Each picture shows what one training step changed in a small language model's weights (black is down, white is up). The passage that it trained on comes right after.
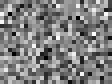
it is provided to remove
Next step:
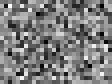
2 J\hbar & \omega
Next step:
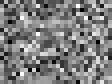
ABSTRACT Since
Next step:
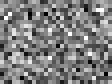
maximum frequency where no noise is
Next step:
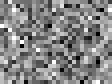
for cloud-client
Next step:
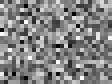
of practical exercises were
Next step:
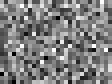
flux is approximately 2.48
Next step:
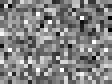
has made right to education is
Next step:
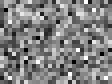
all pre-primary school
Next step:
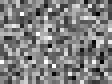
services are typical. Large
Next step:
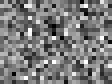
curve with plasma (blue
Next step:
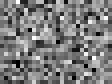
the same area in two different
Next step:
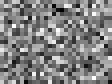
for sound research, policy,
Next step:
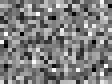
scan images. Lee
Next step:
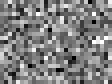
love, unity,
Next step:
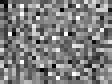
\MGshort\ simulation
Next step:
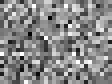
elemental diffusion is observed at
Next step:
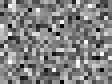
can be compared globally,
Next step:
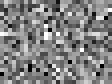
method were detected false
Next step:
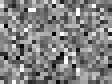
recommends organizational and
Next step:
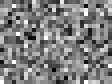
mode. The basis vectors
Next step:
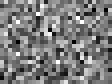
study of $\phi$-value
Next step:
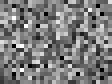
more precise and helps to
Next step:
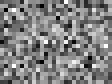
dissipation. The
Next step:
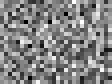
Matter. Based on
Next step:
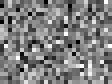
the common interface between two continua
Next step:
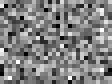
implementation in laboratories has
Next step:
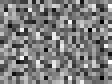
\times \dots \times
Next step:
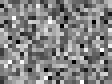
of the latent-space
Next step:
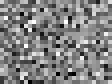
compared to the peak of Main
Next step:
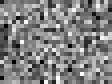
The VQ features do not
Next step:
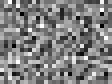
to nature positive practices may require
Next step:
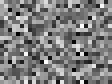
of the study of the state of
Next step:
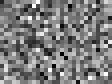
the supernova or GRB
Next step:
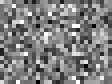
mechanics (CM) but a
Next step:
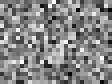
complicated Higgs
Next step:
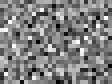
the "official" start
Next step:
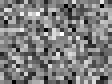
and provided revisions to
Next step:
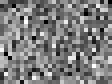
the time of examination then a
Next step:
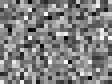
are the intrinsic,
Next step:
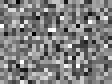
the basic content and the main
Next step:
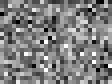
shear in Figure 11 lower
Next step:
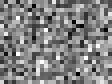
language, and culture:
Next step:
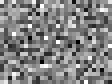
and operator interface visualization through a
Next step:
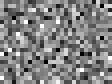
Study | Name |
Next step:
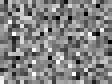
fundamental relation, $r
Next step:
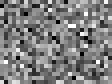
and Ethereum (the
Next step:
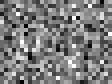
together with the correction to the
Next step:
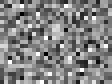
the likelihood fit
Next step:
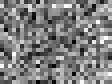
universal and it is present with
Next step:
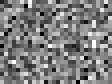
operators $M_{ab}$, the
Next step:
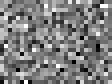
the Outline of the
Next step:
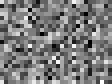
with Voids in the
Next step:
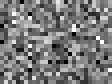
a much larger spread in the
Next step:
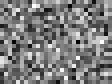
a cuboid of dimension 3
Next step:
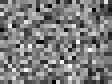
this article ZCODV and
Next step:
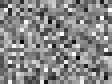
personal assistant.
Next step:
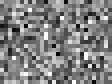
the unit sphere into a
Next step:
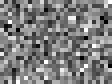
align all SAIs and
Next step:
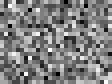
can be projected down to
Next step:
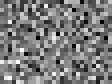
drive us to explicit higher order
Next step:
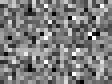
table given below. Table 2:
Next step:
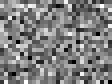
of the shape function is studied in
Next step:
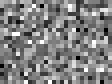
importance. Data synchronization
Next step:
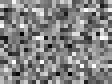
feature-selection algorithm is used
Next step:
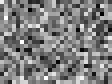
that our instruction encoding
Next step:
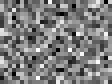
for an increased soil quality,
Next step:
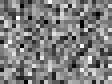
to implement in Fog as it
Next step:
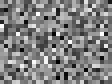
continuities between Mir Ali
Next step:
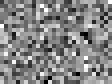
cells cultures was used
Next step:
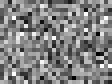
fiber the principle criterion
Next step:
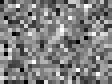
analysis shows that public engagements
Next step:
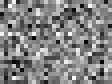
can be classified by different
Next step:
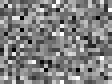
and ${\|}$ denote the
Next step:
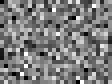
V longer than the second
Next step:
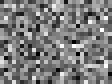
the weights of the factors in
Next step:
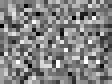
Consequently, this specification
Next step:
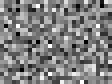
affect the accuracy of the linearized
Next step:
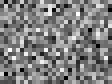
The concept of “computer
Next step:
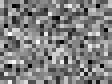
approximation, valid for $y
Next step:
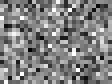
failure coincides with that
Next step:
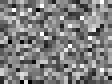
domain of infrastructure. By
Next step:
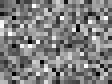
the time series, chosen at
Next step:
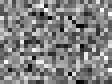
this Research: This research is very
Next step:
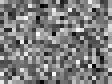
which imposes a significant level of
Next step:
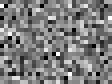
at $x=0$ and
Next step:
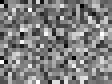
various network statistics \item
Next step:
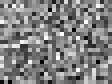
and your own biological
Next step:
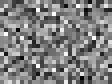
and Fig. 4. Figure
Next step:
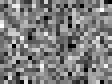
due to the associated side effects of
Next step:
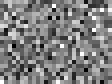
electron beams from the simulations
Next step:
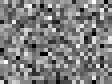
and aeronautics
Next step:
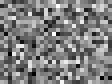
were contaminated with random
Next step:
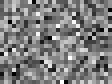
left lower extremity Figure
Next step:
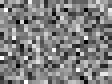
have organized all the raw
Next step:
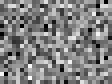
The proposed method overcomes the
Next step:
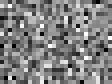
$N+1$, compared to
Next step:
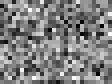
this process, besides
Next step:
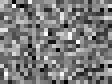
\nonumber \end{eqnarray}
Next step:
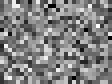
hat Frankreich
